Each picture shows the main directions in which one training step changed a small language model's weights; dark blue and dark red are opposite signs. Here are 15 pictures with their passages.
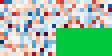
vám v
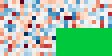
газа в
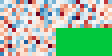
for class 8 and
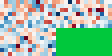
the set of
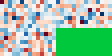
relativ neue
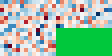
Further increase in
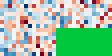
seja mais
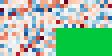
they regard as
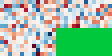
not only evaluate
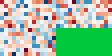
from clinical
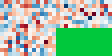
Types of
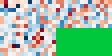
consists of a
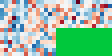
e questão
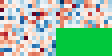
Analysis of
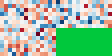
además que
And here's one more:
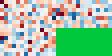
que destaca
